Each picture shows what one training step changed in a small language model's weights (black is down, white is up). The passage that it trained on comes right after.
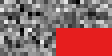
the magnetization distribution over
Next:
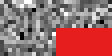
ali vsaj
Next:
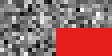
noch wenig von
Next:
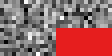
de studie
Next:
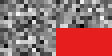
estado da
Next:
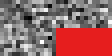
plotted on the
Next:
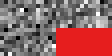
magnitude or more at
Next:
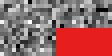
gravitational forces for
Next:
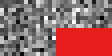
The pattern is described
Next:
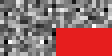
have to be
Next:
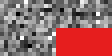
existing functions in the
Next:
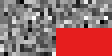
valleys become
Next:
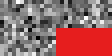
summarize our main
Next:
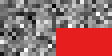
15 martdagi
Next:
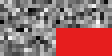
without the need for
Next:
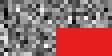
induced first order
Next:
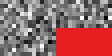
radio detection threshold
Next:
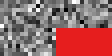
shows the root
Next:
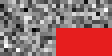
unbiased estimate
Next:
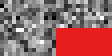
therefore, the
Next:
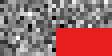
cognitive analysis
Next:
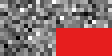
la mala
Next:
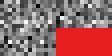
bias pulses
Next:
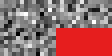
% Long
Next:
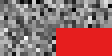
teri rak
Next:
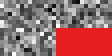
our designed structure and
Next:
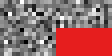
%, which implies
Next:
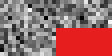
multiplicity of the
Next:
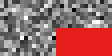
different results of the
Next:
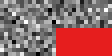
from discussions with
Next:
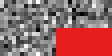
measurement times.}
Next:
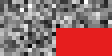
stopping the
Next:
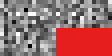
y ayude a
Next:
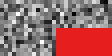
choice ensures a
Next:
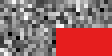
I S.
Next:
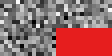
asociados con
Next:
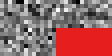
the other is
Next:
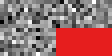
assumption comes from
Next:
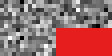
since there is
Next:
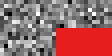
del aula,
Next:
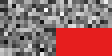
statistik parametr
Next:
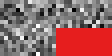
ten minutes.
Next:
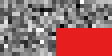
rarely and
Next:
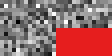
angles} is
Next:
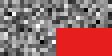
with one cord
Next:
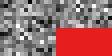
niet als we
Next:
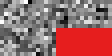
opinions that
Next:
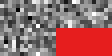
by masking the
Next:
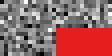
tout à
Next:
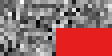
can be defined by
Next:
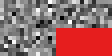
with it in making
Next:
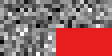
quasars are
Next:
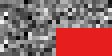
traveling waves
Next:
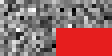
exhibits a completely
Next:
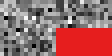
smaller than the
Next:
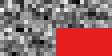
the definition of the
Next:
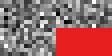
in proximity
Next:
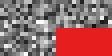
shield temperature from
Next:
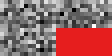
и научного
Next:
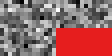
the equation of state
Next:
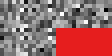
we are going
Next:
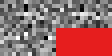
práctica o
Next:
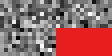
uchun soliq
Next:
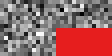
tanto, é fundamental
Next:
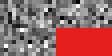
will not see
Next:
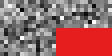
la salud.
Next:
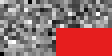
strategies for its
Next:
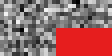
the 1D periodic
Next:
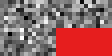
NN would be
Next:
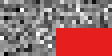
Ces difficultés
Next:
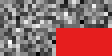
when it is
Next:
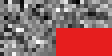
the fact that the
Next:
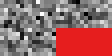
the truncation
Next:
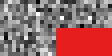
acordo com
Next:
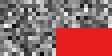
modes, as in
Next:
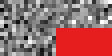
evidences that
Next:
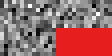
of frequency channels
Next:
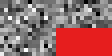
expand into a
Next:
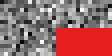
lattice maps for
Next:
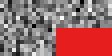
remains: therefore,
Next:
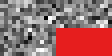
generation of neutrino masses
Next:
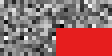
of Pedagogical
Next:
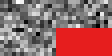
such that the average
